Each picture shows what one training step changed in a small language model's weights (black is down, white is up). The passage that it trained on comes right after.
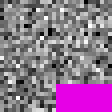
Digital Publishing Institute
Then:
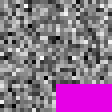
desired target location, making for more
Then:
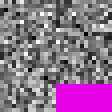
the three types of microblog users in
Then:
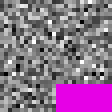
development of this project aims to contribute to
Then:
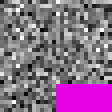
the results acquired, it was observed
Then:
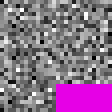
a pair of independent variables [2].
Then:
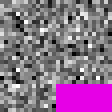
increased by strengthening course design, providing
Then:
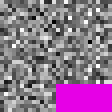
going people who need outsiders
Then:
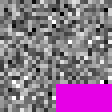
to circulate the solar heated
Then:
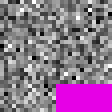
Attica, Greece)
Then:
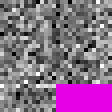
*Vata Dosha* and the
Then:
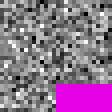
metallic patches interconnected
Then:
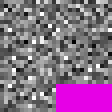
ups and downs in the
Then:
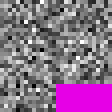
to make informed decisions. So I
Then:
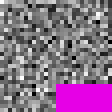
the lattice constant a decreases
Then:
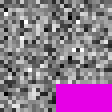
glimepiride. The FDA
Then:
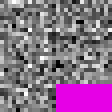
of the pressure exerted by the
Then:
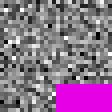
and sessions aimed at utilizing
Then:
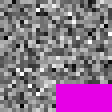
1914, the conflicting interests of
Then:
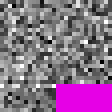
no finished good at the early stage of
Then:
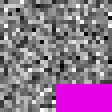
flood hazard maps
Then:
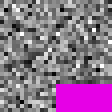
great sin. The paper also emphasized
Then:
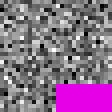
effects models. The former assumes that
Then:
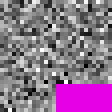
and recuperation systems. In
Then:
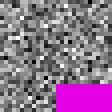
desired result is to locate the
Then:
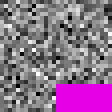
process of a person who is completely
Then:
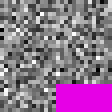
as suggested by Maestre
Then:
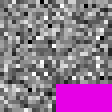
data collection and employing robust analytical techniques
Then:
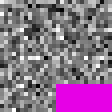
the teacher left the room, the student would
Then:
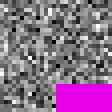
were laden with emotive detail and
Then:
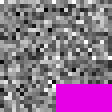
is not the controlled quantity for the
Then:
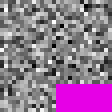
system or time delay processes without requiring
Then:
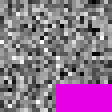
election observers to the
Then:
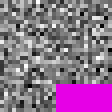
hampered by a lack of sensitive
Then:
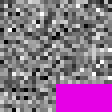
responses do not change with solvent composition and
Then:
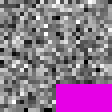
or generalized for all scenarios. The
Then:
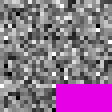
queries from 20-25 in the
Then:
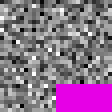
had higher secondary education, and 25% were
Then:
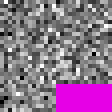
obesity, alcohol
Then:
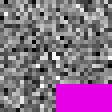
requirements to be informed. Thus, the
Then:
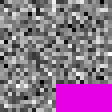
i.e., people who do not practice
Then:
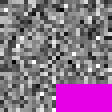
drugs, Epilepsy,
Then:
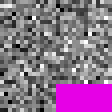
unclear assets. Civil servants
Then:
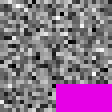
in our public repository at
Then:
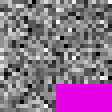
to the purpose of the study.
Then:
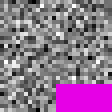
as constraint programming,
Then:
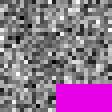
dune stabilization are the main
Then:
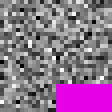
a system for managing documents for schools
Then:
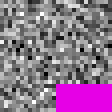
on hair could become very handy during
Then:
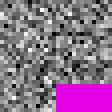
success of the goals and the quality of
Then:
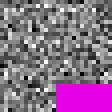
Kenya, Cooperative.
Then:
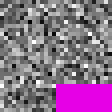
them to their corresponding segments using the
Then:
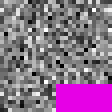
VD, Lord Buddha
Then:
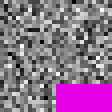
% en los períodos
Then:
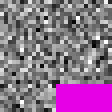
cases No of cases Percentage
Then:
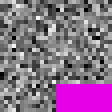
use them to access important materials and information about
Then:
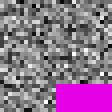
†6 Urotropine
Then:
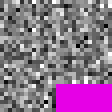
spatial-temporal boundaries of the
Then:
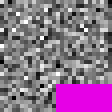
of the children presenting with fever and
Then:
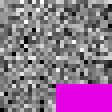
the system. Whenever the number
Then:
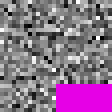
the world now", Kissinger
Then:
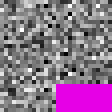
oppression is related to the intake of
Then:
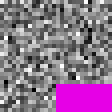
secondary, tertiary level schools, and
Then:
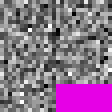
of reading correctly and fluently,
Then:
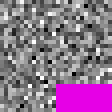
interests include digitalization in education,
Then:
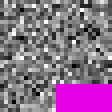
and eroding the country's
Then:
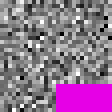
action, individual mobilization is
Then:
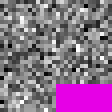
' and substrate permittivity
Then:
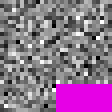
effect of N doses was observed on
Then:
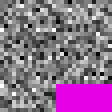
recommendations from the perspective of the different involved
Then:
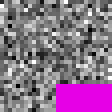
AND m.salary >
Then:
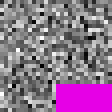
various policy topics, often several at
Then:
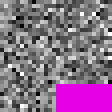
food for human consumption as they remain the major
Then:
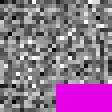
RI-RDTL di
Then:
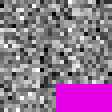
management strategy. Parameters Unit
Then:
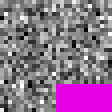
including sorrow, grief,
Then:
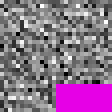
out. Limitation - Limitation
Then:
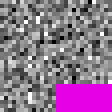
unhealthy behaviour (West,
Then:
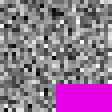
rate, accuracy, and expression Oral
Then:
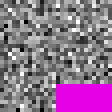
Analysis, Machine Learning.
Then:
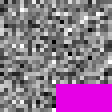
= \gamma_W h \quad
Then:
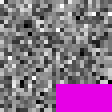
it is not always clear from the available data
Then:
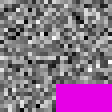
the /etc/hosts
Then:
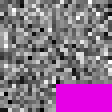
improve RAO effectiveness. There are
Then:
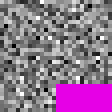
lead to systematic errors in the
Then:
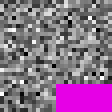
4 Inhabitants of
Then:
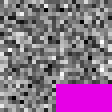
limitation the study will try to evaluate
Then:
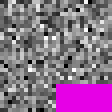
Sun^a, H.
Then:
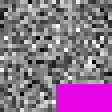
the Doppler Findings
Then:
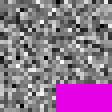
for millions of cases each year,
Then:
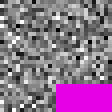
list of major equipment is provided below:
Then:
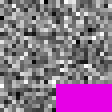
and tutors opined that the national
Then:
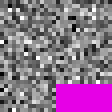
functional mobility.⁶ A large variety
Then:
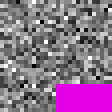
are 3 major 28 categories:
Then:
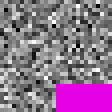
shows 10 individuals that can be mated to
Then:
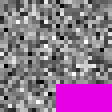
temple. Nruvarah
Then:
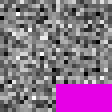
gastropods of the region was
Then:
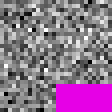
to DM, training, and standards.
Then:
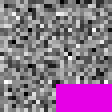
This study discusses the design and current development
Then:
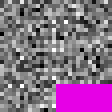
them (Sabyasachi and
